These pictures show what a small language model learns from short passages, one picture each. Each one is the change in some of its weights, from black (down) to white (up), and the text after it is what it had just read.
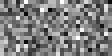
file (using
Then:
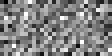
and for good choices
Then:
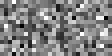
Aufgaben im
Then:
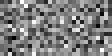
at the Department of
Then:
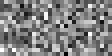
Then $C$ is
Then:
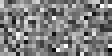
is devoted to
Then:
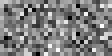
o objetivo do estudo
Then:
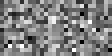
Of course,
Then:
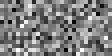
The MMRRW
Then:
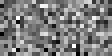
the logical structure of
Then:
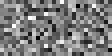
$x \in
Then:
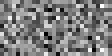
entradas para los
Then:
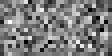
y resonancia
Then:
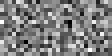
anche molto diversi
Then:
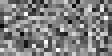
$\pi$ and
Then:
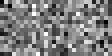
the derivative $\dot
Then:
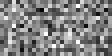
that the walk
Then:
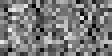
é capaz de
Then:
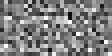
increasing and therefore admits a
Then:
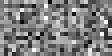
Misol uchun
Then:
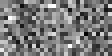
de soins, mais
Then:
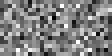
a field. The set
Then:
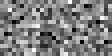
London Math.
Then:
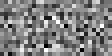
final uniqueness statement is true
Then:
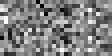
been established in full
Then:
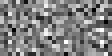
to $0$. Then
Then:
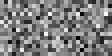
qualquer pessoa
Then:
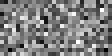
the database there
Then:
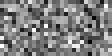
hand, if the
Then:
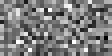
la cual incluía la
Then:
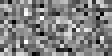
vertex with the properties:
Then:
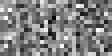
aylanishi ilmiy
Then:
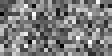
basan en redes
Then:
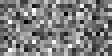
de Moçambique
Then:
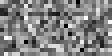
main result in this section
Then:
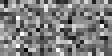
changing the nature of
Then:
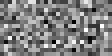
with the simple boundary,
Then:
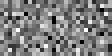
estudo e autoriza
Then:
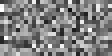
of Markov chains from
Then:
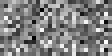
qabul qilish
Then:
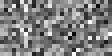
its implementation in
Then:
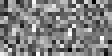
formulas of the usual
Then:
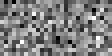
the following identities
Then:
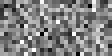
a manifold is a Lie
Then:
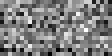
the description of the law
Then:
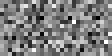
Islam seperti
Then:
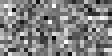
methods. International and
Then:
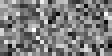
qayta nomlanishi
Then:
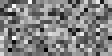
shocks with
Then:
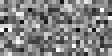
property against the algorithm
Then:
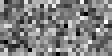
using sparse matrix
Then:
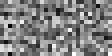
following statement holds:
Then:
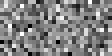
України. Такий
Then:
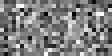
the roasting process
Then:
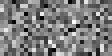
moliya ustidan
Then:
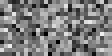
When there is no
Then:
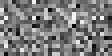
que las fotos
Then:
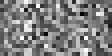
find a global (or
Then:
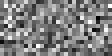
complexes. In Section
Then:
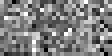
for the HRM for
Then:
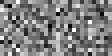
Такой подход
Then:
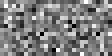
to date. In
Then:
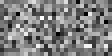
cycle as the limit of
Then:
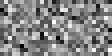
are also bounded from
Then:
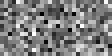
any linear extension which
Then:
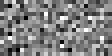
\Omega$ and the
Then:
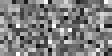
oshirish nafaqat
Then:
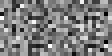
ریخت و
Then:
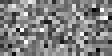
in the balanced
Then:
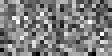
Rita está en la
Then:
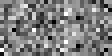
en proyectos
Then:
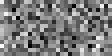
compare la valeur
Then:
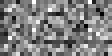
purpose of these
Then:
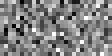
space of almost periodic sets
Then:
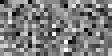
Leur vérification
